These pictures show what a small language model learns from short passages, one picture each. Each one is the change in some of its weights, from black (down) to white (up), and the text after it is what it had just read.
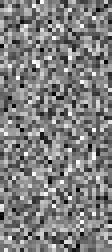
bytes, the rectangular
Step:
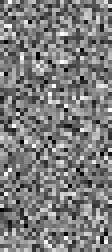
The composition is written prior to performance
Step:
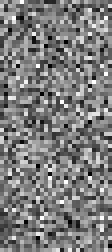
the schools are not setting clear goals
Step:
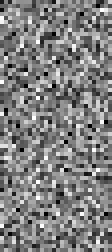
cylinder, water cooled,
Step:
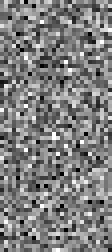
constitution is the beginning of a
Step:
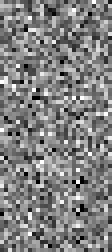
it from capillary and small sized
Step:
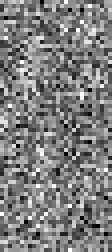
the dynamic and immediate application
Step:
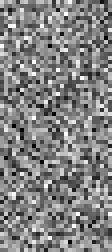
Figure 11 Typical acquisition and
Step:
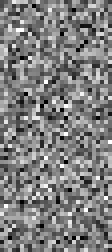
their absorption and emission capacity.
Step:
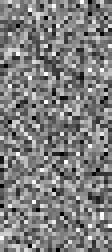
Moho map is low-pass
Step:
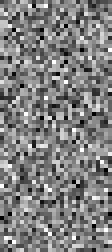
atom and required about 3 volts for its
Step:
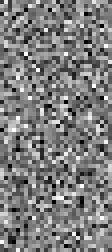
simulator room. In order to
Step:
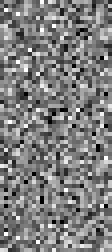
L.A. Reynolds,
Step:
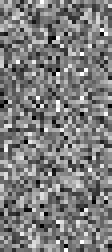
corrections. In contrast, static
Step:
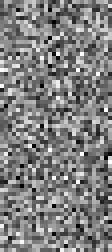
to confirm the integrity and verification of
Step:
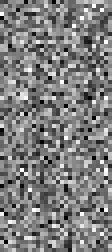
first excerpt in the dataset by
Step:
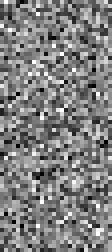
year 2018 and the aim of the scheme
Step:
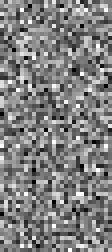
the human development index as measures of economic development
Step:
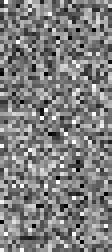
activities. Most schools' best practices
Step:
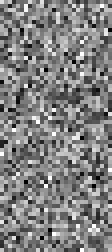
of the course. • Using
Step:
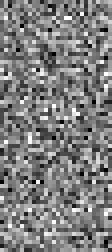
completely cover the three-jaw
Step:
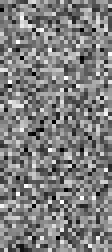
a popular inverter technique used in
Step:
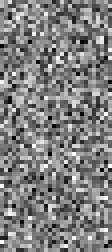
of data collection, the following suggestions are
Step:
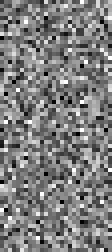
equity use. Profitability,
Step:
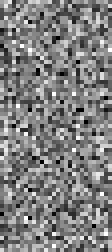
is not applicable to this paper, as no new
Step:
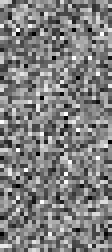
of Ministry of Higher Education of
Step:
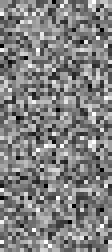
confirm or invalidate the
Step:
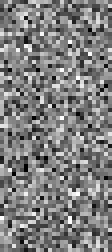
the optimization problem can be solved in real
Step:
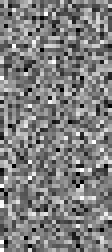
between 3 and 4 seconds. This ensures
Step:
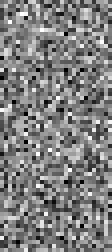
ventilation, which is also associated with a high
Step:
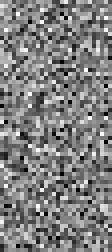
Stress is a universal element
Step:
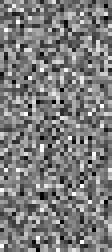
program was introduced. It's a great
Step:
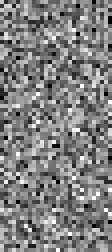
\geq 2$ integers and
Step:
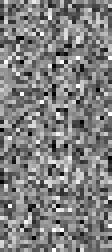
integrating information technology into marketing strategies can
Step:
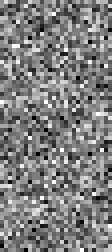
calculated as the ratio of the
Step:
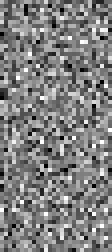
how often? Open/Closed
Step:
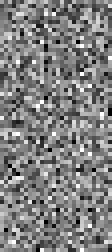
in terms of meaning proximity. For
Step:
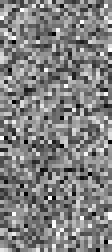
of lumbar DS, 40%
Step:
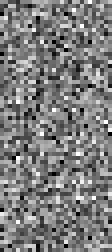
in nature and lead to pollution of
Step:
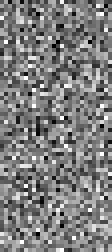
book may serve as a basis for further
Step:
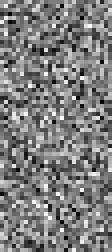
average), and the bicarbonate
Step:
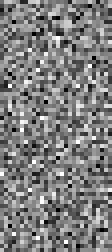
details recorded regarding TM
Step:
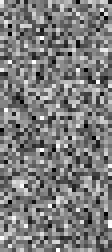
ferr* (“Charter
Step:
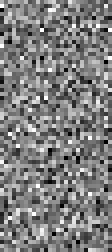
origin of the event l in the form
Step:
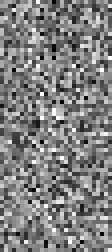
consumed with great care depending on the health
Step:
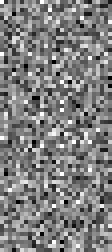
Management of Snake Bite,
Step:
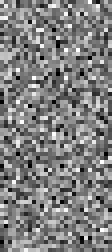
can group easily and cheaply the
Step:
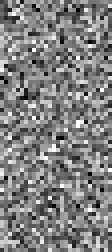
GIVEN that water is an essential
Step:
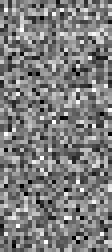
Adults between the ages of 20 and 49
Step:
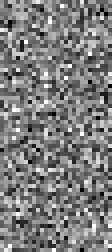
z Akwinu Słowa
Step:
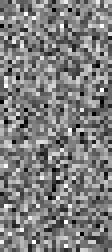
VKORC1 enzyme,
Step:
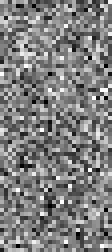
the encouragement of behaviour acquisition
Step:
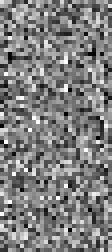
of the gastrointestinal tract
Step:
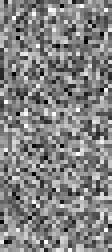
UKBB (b) protocols
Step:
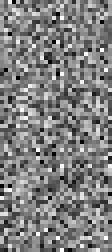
that insufficient feed resources and lack
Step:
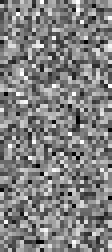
length, 81 mm in
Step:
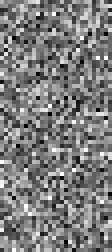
frequencies of the complexes and presented in Table
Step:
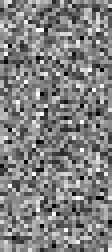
was fitted with its upper surface and
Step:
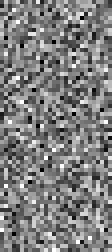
particular. Better utilization of land in
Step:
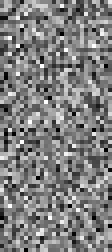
learning outcomes. 3. Personality
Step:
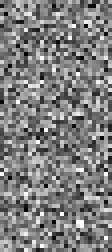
can be registered as informal
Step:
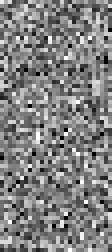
of health at the start of treatment.
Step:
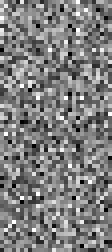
of 30mg/kg choline
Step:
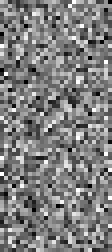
were interviewed in the UiT-based
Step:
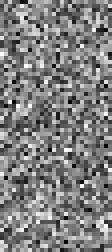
the liquidity in the market. In
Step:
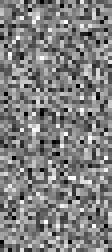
the correct number of facial expressions
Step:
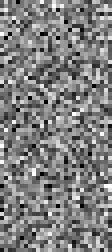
was swept from 500 Hz to
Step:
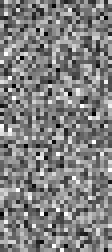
2. Calculation of SAM
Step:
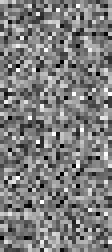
Contrino (ECRIN),
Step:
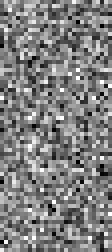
discipline requires students to develop
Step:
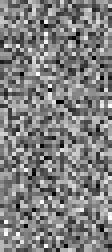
acid (DNA) computing are used in
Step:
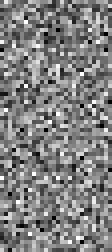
task was chosen. 208 This
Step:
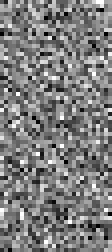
Navier–Stokes equations
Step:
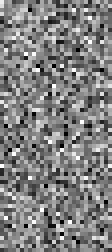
Republic of Serbia, through
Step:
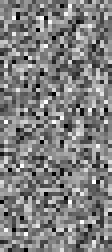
emphasizing social grievances
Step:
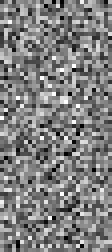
this paper, we have proposed a model that is a
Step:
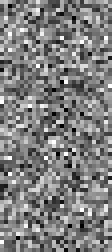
complex, was morphologically identified as
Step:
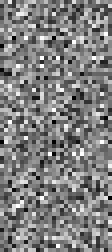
in which education is strongly based on research.
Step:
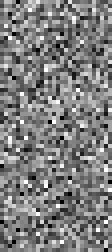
/ experts in stakeholder engagement
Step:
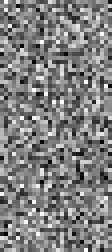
Uncertainty indicates the possibility that the
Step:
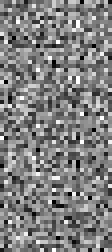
that hate Speeches are prevalent
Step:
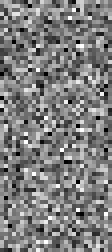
training procedure and the standard procedure.
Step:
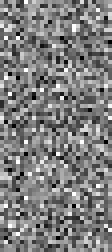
Contacts. Introduction
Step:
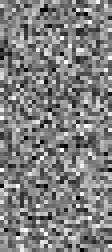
D Philodrominae 7
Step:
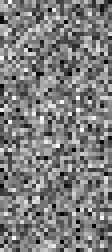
is not from Frederick III
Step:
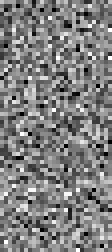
yoginis are found in the Temple
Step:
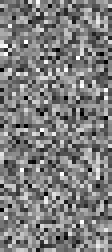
και in vitro
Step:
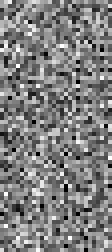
is reported that for this type of material and
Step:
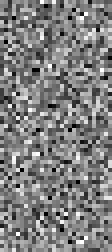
and seventies and right up to
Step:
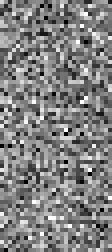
reading the document. [27,
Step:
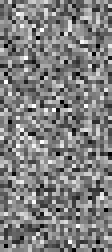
in [53] computed the execution
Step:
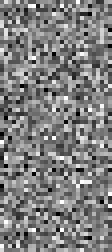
involvement was frequently associated with systemic
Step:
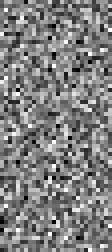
Industrial electronics systems,
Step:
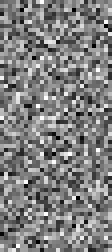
synthetic, integral humanistic form of
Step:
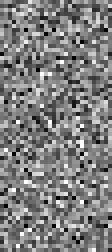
on other parts of the system such as other
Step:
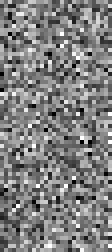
in this work were prepared as described by
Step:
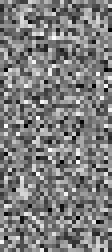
a person's ability to work efficiently in work
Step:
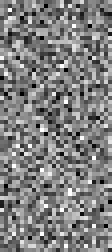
described. The air-dried sample is
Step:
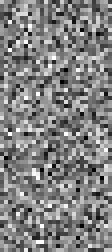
and practice, offering the potential to understand
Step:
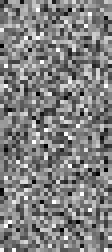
India are dry lands,
